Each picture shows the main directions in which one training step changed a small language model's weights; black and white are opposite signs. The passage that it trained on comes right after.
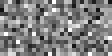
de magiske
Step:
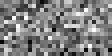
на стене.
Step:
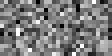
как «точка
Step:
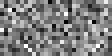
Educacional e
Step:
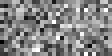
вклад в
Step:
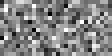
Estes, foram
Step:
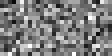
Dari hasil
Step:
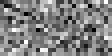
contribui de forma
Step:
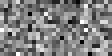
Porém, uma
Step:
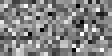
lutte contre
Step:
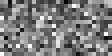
works often
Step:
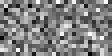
la gât,
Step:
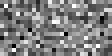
atualmente e se
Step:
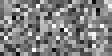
Haushalt des
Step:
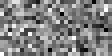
і часто
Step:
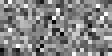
type des
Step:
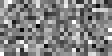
led to the
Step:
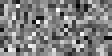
no produtividade
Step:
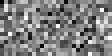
contesti e
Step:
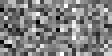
як головний
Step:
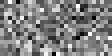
estaciones de
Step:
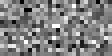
software -
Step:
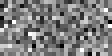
ichiga oladi
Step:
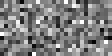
so‘zlar bilan
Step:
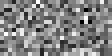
memainkan peran
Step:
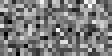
presente trabalho
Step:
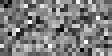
Chen J,
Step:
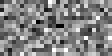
por meio da
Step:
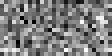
The purpose
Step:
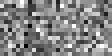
Ou seja,
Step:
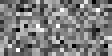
management. The
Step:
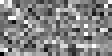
também para os
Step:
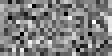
hech nima
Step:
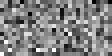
Nova York
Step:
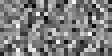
o líquido
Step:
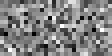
нефти и
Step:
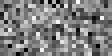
y los altos
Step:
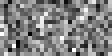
priorità in
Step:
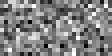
la correlación
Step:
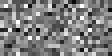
» par contre les
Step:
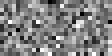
relacionada à
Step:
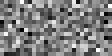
dopo essermi
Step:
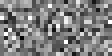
yang telah
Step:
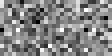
на каждом
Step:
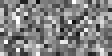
presents the Mars
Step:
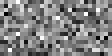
системами і
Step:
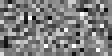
yan çar
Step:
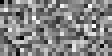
(in diesem
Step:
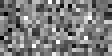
Inovasi positif
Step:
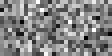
estudios a
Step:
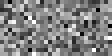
de cuidado
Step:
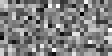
melhores do
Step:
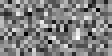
Tomado de
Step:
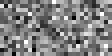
& WISE
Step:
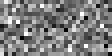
ўт босган
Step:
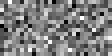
se observa en
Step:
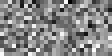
de lo que una
